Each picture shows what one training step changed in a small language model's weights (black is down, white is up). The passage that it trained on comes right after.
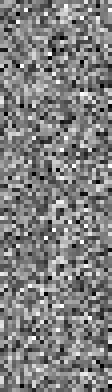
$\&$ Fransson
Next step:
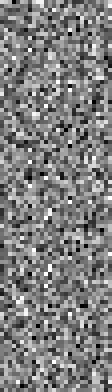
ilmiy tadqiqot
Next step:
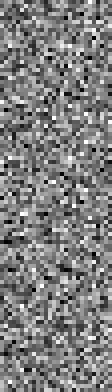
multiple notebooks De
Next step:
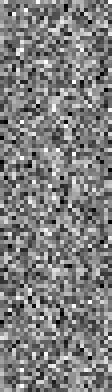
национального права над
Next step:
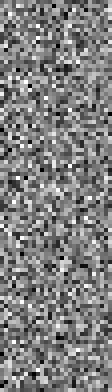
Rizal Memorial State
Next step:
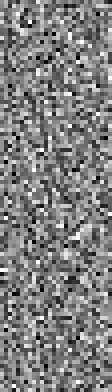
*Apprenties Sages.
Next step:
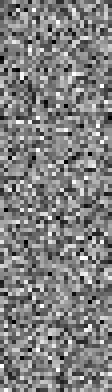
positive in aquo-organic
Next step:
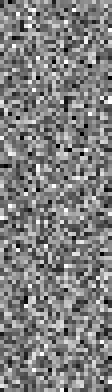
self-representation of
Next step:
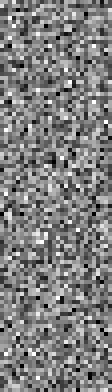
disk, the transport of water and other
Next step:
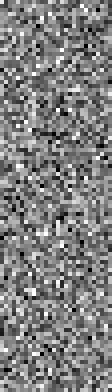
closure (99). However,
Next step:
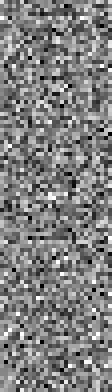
пишен ҳәм
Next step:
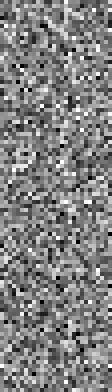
DITOs different in her views
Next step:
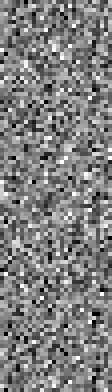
katta afzallikdir.
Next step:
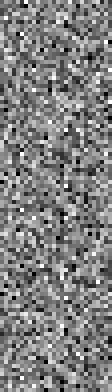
to the evaluation, the agent with
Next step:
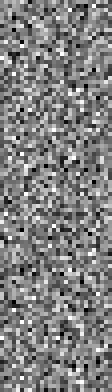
is confined in the x and z
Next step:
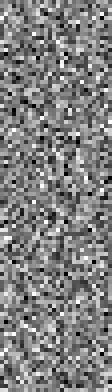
area). The accuracy assessment factors pose
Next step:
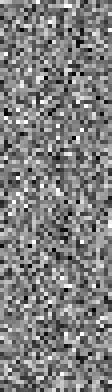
of vortices of arbitrary
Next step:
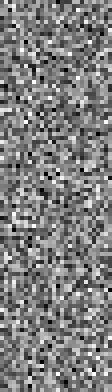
usuli orqali bunga
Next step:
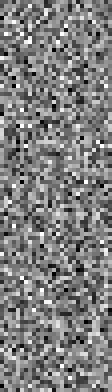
освіти (табл.
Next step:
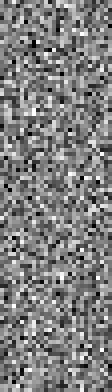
uses radio whereas more than 50
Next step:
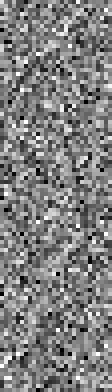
wave-motion conserves
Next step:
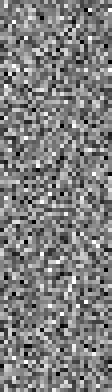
=19 Most Developed n
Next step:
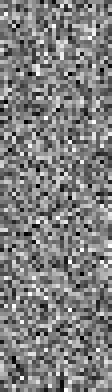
this number is different in other studies that
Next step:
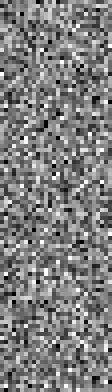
harakat nazariyasini
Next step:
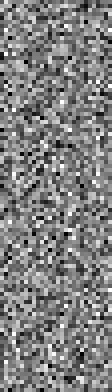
of Implemented actions
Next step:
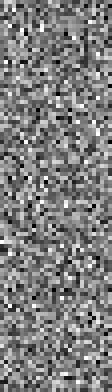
Forschende über die
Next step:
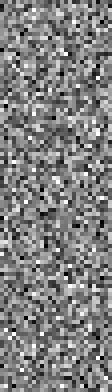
Chavan *et al.*
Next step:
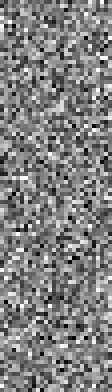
În Republica Moldova
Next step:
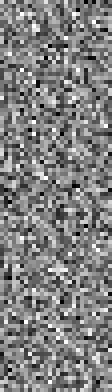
à son tour a un impact
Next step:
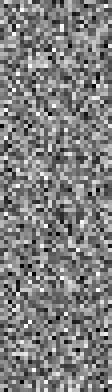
with velocities smaller than the
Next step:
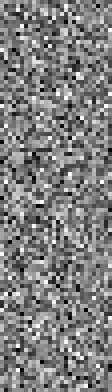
bo‘ldi. Shu bilan
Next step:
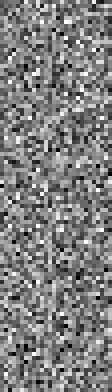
the 1989 Revolution. Then,
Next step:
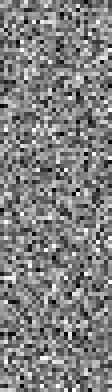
system and $\hbar$ is set to
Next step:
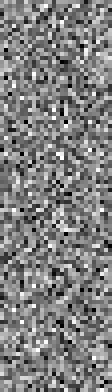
of impacts that can arise due to
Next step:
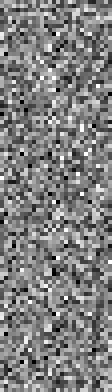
mind, the fact that it was a
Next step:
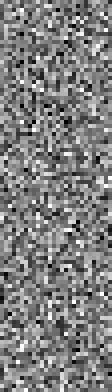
gravitational radiation, but the
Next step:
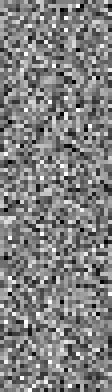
from a local minimum of the
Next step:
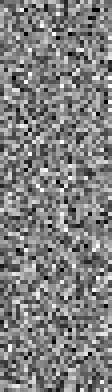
cells known as myocardium allow
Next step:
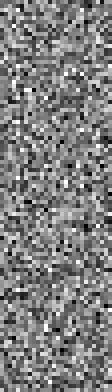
28 months, with
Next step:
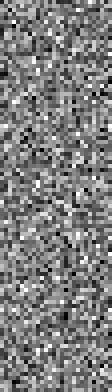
These formulas qualitatively
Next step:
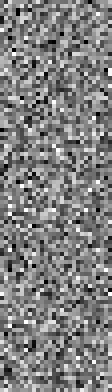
behavior of Common Lisp
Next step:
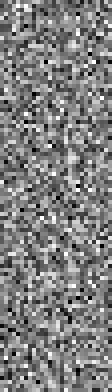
shows an excess of around 12 to 18
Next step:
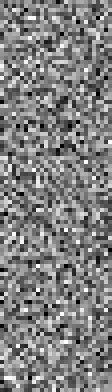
Wishart integral for the
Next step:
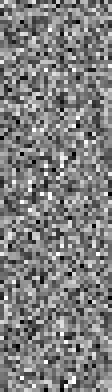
well, and found that the MR
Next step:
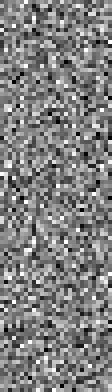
in $\Lambda$ cancel
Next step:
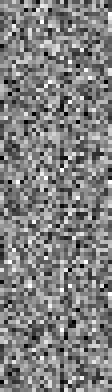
total is generated during the second main
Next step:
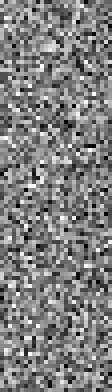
limit for gluon conformal
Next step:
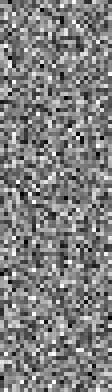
standard deviations of both differential phase and
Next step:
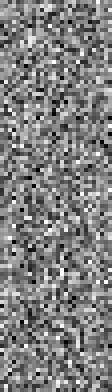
are made. The cost is calculated with
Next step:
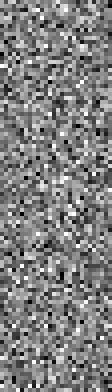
at the sensitivity at 80%
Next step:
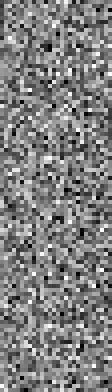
overplot the trajectory of the
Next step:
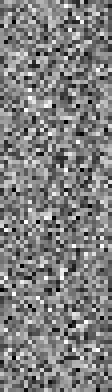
of the tensor meson in the
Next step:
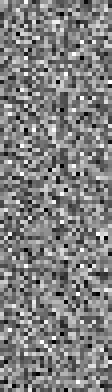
and is defined as “the ability to
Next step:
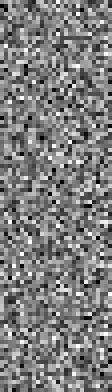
desse conceito, foi
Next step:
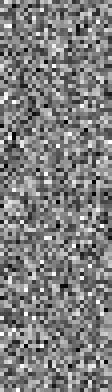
“cismogénesis” de
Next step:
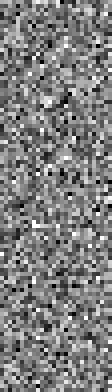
1 Vazir, qo'mita
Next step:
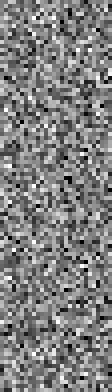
social and environmental costs of
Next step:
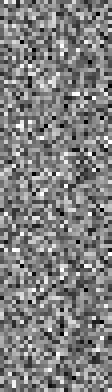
allowed to identify more effective and less
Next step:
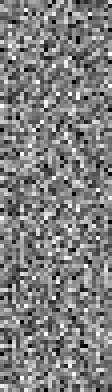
$hh$, and are given by:
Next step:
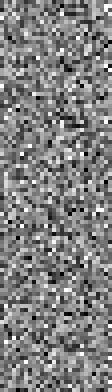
set), lower and upper lines correspond to
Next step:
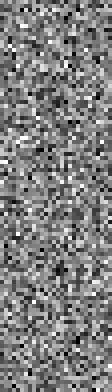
yo‘l kanallar va
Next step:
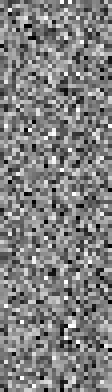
to the interference of the contributions of
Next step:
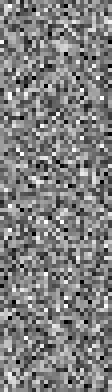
detecting device in this
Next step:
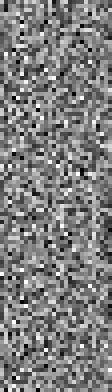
2. Experimental Procedure
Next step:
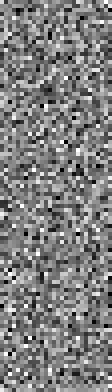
Y_4, \end{align}
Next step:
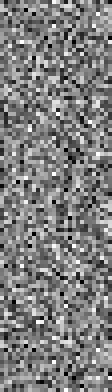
significant differences in perceived
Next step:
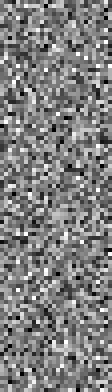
nine months, and a
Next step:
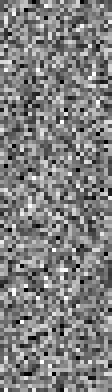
The research detector above is not the
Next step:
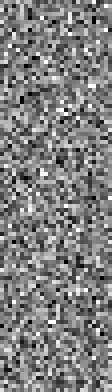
interface is being iteratively designed
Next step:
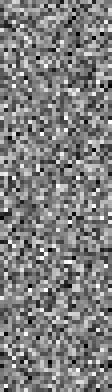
manually encoded. Selected
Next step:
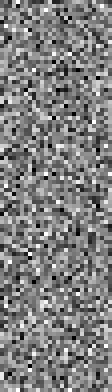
females. This is also consistent with
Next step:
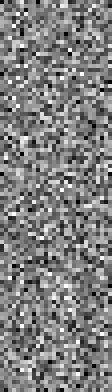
subsets by the contours.
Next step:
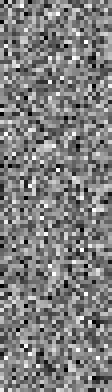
en el apartado Ecosia
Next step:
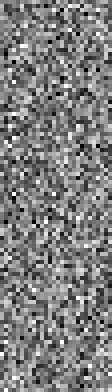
Finally, method three implements the
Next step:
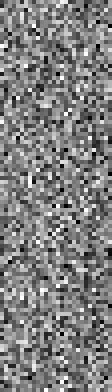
simply searching for the
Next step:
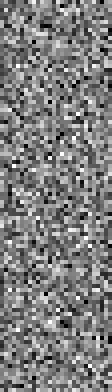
17 ta ma'nosidan 8
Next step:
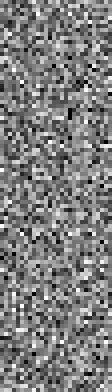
Вона покликана
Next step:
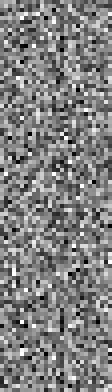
was normal on admission, but
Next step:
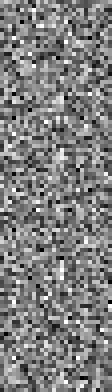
risk. Isolated contextual factors
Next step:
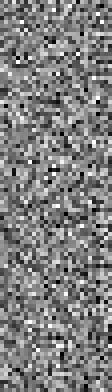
waqıttan keyin
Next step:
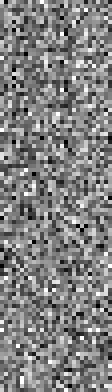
variables x_d can be view as the
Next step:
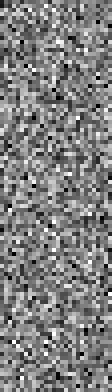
may thus seem to lower the
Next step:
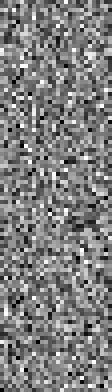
de una escuela
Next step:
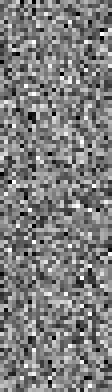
de estado de ecosistemas
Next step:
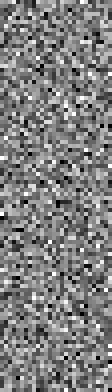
falsificados, se trae
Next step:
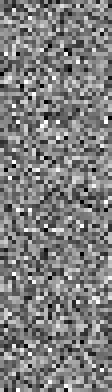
Corubal e Cacine
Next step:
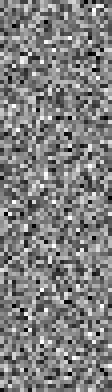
is self-consistently
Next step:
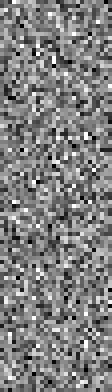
integrată cadrului general
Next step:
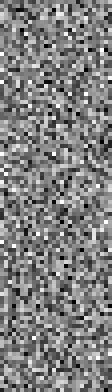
Cation Area Conc. I
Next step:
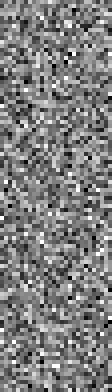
енергетика» і
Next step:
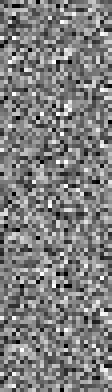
în cea mai simplă
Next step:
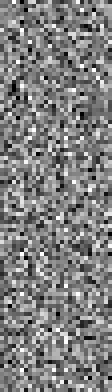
in a polycultural
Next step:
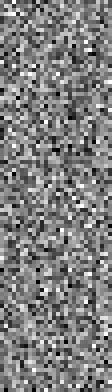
dark matter particle positions.
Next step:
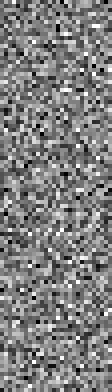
и римского золота
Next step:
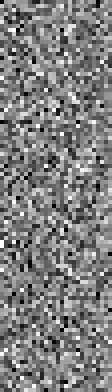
the proposed method has been successfully
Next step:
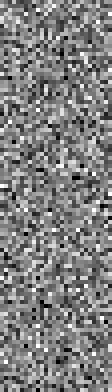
are available [12,13].
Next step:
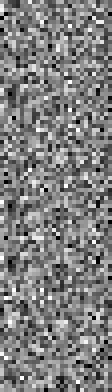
one hand, this was very important for the
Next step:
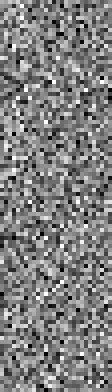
simpler stains such as
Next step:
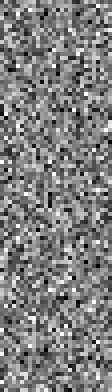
a few minutes, their
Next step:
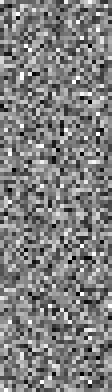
арени й інший
